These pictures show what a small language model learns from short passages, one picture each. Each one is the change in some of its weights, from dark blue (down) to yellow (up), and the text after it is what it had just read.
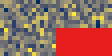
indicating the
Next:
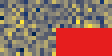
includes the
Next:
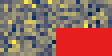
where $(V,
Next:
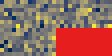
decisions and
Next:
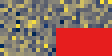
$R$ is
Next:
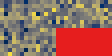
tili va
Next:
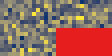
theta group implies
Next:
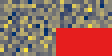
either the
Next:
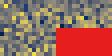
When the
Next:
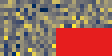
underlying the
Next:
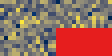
has finite state
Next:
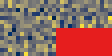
that the edge
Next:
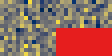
notion of
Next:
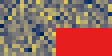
a finite number of
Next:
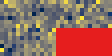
exists solutions
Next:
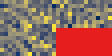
and we are in
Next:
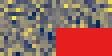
operational level and
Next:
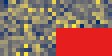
in respect of
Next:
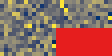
with the following
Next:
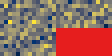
for all $x
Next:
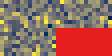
not just the
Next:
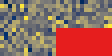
rise to new
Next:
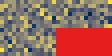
literary work
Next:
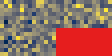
initiation group
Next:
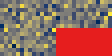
opt}$ is
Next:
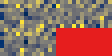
does not
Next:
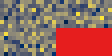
the direct
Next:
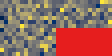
confusion we
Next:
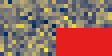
con todas
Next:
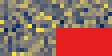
and $g$
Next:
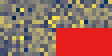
via a
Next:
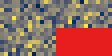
This yields
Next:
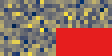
they have shown
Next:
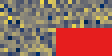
central. A
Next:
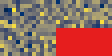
conflit en
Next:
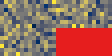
distribution is
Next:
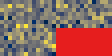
These ideas
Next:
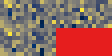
these observations and
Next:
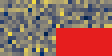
local ocular
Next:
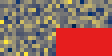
the reign of
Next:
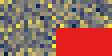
to the above,
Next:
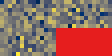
data from the
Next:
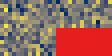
capital, but
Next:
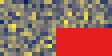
of compact
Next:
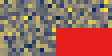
types of
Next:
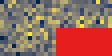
data have been
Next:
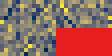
the following result.
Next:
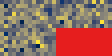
va ularning
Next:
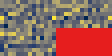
} \varphi
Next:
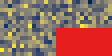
row vector of
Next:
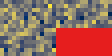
$$ it follows
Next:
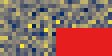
then $M$
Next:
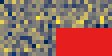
es fundamental
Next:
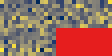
in three
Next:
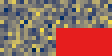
the various
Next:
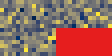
and deal real
